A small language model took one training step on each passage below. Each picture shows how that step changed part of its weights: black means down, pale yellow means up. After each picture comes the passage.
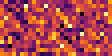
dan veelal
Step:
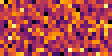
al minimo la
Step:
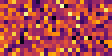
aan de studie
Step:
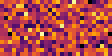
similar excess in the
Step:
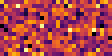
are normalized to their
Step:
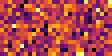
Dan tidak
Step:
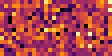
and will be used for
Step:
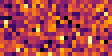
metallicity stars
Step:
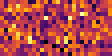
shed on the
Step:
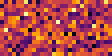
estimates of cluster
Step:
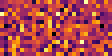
ser el resultado de
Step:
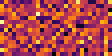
y Pacheco
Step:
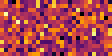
two equations is known.
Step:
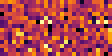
Zheng D,
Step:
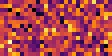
TiO bands
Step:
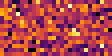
domain, this is
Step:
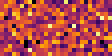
ва тикиш,
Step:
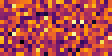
in a high field,
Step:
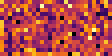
from the perturbative
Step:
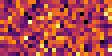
ve görsel,
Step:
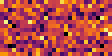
chosen such that
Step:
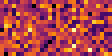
ніж у
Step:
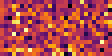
a few km
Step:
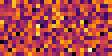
states have very similar
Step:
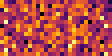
be re-stated
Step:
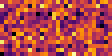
are directly related
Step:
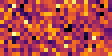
(as the number of
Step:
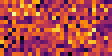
is important to extend
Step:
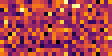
activities. The
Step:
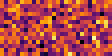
like a cigar
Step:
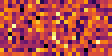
va bu borada
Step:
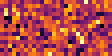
a first generation of
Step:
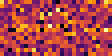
(A1 and
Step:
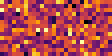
field from high to
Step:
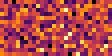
becomes wide as
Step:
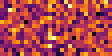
the presence of a
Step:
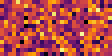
several incident
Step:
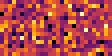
a nonzero
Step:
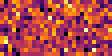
es bastante
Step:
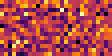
in structure to our
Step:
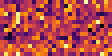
a maximum angular
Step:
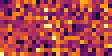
pares. É
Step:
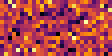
the frequency, around the
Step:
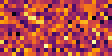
primordial power
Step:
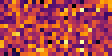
mapeamento de
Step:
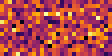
dopant potentials
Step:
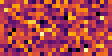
if there are one,
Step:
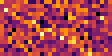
if there are other
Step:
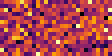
imaging lenses.
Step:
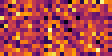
and universal
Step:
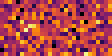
bir haqiqat
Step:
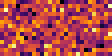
talab ortib
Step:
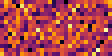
questions about a model
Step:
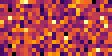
plasmas, the
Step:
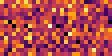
in use for many
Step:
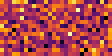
cells shown in
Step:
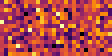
yaralar hamda
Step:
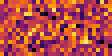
details on the
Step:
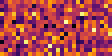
mejora en la
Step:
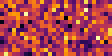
Direito Internacional
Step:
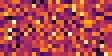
Data taken from
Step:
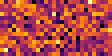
is invariant
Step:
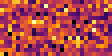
estudos foi
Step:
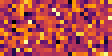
muon tracks,
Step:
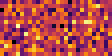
of \aln{
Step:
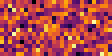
in Europe
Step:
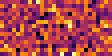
uma forma sobre o
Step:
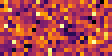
and inexpensive
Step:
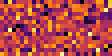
For the probability parameter
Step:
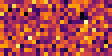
at Austin,
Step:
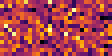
the LSMO
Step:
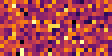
estudo de caso para
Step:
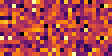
Arab di
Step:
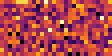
order to achieve the
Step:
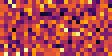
the boundary. The
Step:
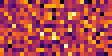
without specifying
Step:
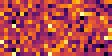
An independent, analytical
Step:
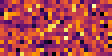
both sides
